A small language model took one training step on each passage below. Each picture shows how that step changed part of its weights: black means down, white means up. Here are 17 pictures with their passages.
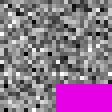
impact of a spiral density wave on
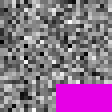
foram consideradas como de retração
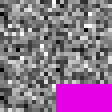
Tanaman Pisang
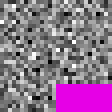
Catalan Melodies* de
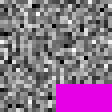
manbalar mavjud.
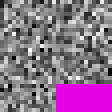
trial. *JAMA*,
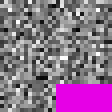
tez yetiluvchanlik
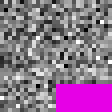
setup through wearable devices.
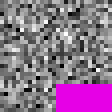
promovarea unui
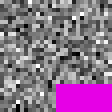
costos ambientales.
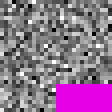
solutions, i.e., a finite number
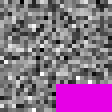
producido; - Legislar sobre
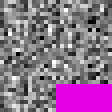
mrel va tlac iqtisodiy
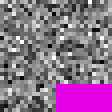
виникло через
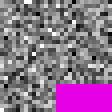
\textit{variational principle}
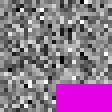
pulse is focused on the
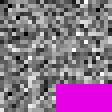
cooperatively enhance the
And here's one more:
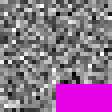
dedução com base em
